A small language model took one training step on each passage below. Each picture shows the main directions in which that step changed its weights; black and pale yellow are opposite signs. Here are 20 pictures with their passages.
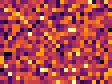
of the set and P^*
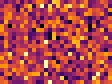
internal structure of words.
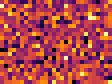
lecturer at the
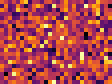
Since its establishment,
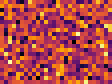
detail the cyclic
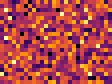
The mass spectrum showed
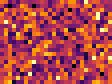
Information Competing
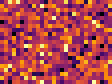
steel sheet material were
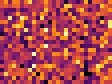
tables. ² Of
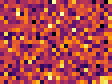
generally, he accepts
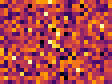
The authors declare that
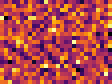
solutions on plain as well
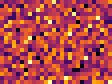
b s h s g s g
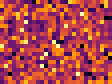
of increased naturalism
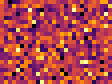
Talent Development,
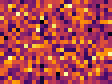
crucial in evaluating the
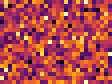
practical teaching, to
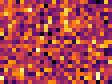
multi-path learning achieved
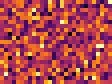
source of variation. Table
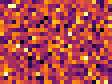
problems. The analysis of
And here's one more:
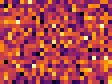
OF ORGANIC
